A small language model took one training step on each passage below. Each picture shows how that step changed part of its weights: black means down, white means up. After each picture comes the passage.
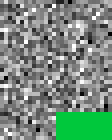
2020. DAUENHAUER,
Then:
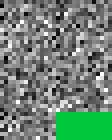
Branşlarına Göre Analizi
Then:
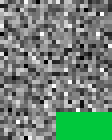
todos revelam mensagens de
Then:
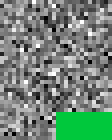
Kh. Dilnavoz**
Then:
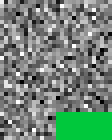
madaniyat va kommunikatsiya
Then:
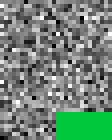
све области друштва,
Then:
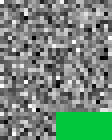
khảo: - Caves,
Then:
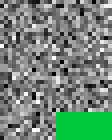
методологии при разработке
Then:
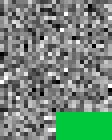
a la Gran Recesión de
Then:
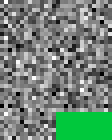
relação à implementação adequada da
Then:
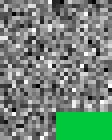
el ábaco japonés como
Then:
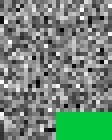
bo‘lsa-da, ular inson
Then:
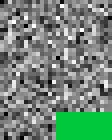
shaxs tomonidan amalga
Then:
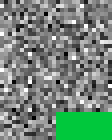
лесовидные суглинки,
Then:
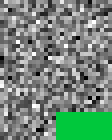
pesquisada, b) líderes
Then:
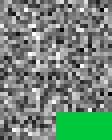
peligro, así como aprovechar
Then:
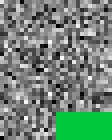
inspirar e influenciar
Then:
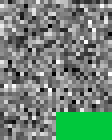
methods of motivation of bank
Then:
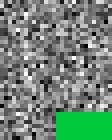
de nouveaux défis.
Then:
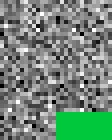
maar het gaat uiteindelijk
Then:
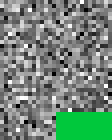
Lettres. Kiessling,
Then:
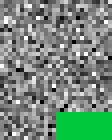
meio de filtros como resumo,
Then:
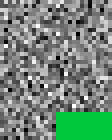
bir bağlayıcı madde
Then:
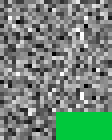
que a exposição à violência
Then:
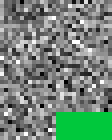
lesz megszabadítani
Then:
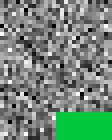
M. Castillo, E.
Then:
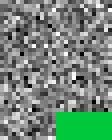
3). Таблиця 3
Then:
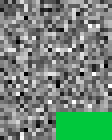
posición del eje del dipolo.
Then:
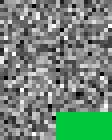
of teaching. Our President is
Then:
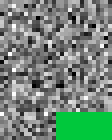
qalb, ko‘ngil
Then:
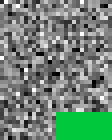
birinchi navbatda, ularning
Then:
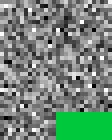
ko'rsatish kerak.
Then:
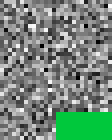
foydalanish, hatto eng
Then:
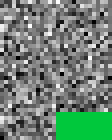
atletika va uni o'qitish
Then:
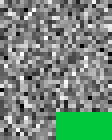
к определенному ладу и
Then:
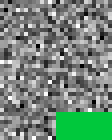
infecciosas na emergência:
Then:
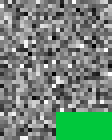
la mencionada Resolución n.º
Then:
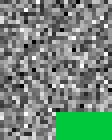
de ostras en la región.
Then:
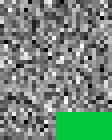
og beskrive flest
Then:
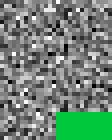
регион страны вносил свой
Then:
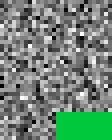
studenten met een beperking of
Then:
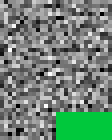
Shuningdek, raqamli
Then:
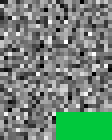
membangun kerja sama
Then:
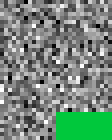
сифатли бўлишини
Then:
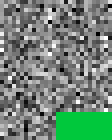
saǵan jamanlıq etedi
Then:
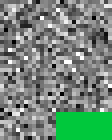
patrimonial e turismo cultural.
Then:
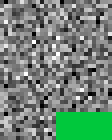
таъкидлайди. Бунда
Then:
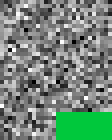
are “anxious-ambivalent”,
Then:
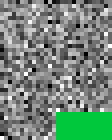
України, викладення у новій
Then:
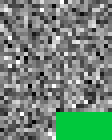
to Fichte*. Cambridge,
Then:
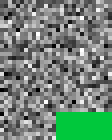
produktiefactoren (machine
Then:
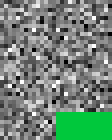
// O‘zbek tili va
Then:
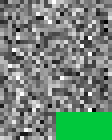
**Resultados:** Los resultados
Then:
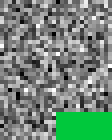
and delivery*. 4th ed.
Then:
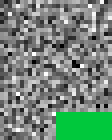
aprovechamiento económico
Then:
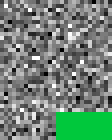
salbiy tasirlardan xoli
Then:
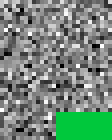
enriquecer su cultura y política
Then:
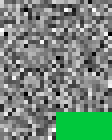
Pets, há a Atividade
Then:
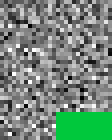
дослідження свідчать про те, що
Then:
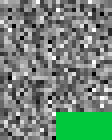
методикаси ишлаб
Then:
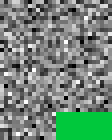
дарс режасида акс
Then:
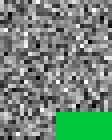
Но, несмотря на
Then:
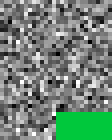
con la costruzione di un
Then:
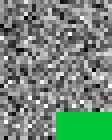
уточнение общих форм,
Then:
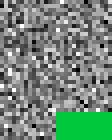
коллагеновых волокон,
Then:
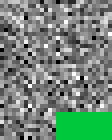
es una facultad del alma. Esta
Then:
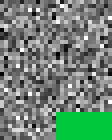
koʻkrak suti bilan emizilardi
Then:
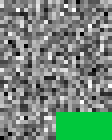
padrão sigiloso de sua identidade
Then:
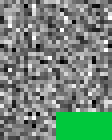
maxsus kvotasi joriy
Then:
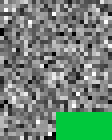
по причине взимаемых
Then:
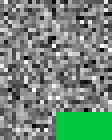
les diplômés en formation initiale
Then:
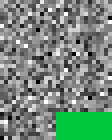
Queue blockiert, bis
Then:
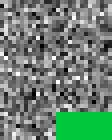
mais informadas. O POWER BI,
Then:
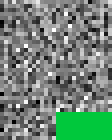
та інших інноваційних
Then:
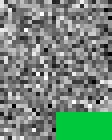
arab hukmronligi davri
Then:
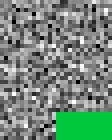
début d'une époque
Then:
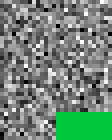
kiri yo'q”, “yuragi
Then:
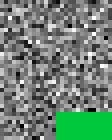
tarixiy shaharlarning
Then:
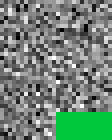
distributed. The results of the analysis
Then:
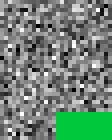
la capacité des ressources
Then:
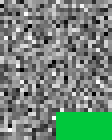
vositalarini sotib olishda
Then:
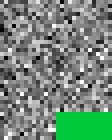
Amerika va ingliz
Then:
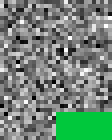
роль в персонализации обучения
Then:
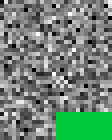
bem maiores do que as observadas
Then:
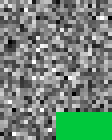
atender las necesidades de los estudiantes
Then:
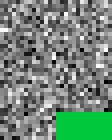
clave de la transición
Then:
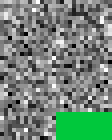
Ихтиярова Г.А.
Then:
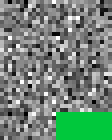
mas reflete valores culturais e
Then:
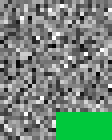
can serve as a basis for the
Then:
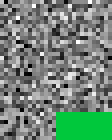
xo‘jaligi vazirligi
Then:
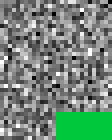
le plus souvent, au groupe
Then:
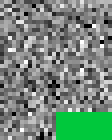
билиг” ценным источником
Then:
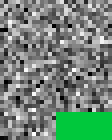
de gengiva maxilar em uma
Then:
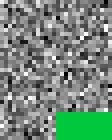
інформаційними утвореннями,
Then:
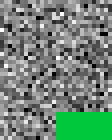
bog’lamlari, odatda, mos
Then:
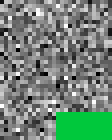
milliy musiqani faqat
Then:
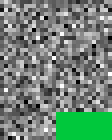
mediação da aprendizagem na educação
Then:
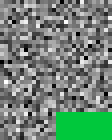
o'yinga tobora ko'proq
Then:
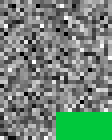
який виконувався у
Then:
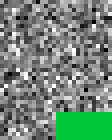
universal”; 3) “Promover
